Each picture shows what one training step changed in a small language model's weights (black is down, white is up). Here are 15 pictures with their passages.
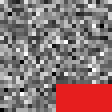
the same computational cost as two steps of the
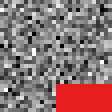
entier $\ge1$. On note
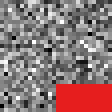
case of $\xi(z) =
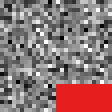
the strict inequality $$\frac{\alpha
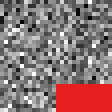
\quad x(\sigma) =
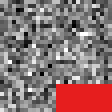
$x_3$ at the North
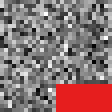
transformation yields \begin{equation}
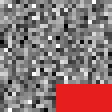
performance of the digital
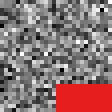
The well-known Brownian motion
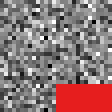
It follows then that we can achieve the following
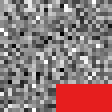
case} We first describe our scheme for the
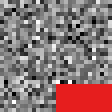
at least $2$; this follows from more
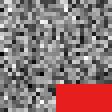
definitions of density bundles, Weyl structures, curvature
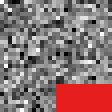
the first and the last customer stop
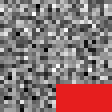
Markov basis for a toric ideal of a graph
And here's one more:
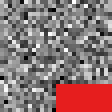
representation for this model. There the
